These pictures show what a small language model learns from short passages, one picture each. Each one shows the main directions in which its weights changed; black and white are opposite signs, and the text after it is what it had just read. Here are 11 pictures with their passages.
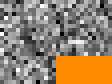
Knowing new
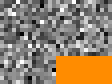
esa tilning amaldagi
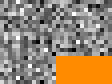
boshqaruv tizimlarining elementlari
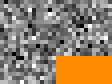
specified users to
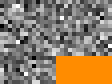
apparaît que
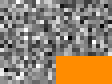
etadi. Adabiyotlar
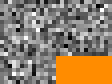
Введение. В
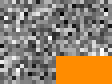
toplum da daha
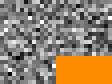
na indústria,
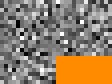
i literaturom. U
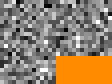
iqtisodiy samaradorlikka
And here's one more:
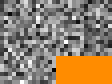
aux employés de
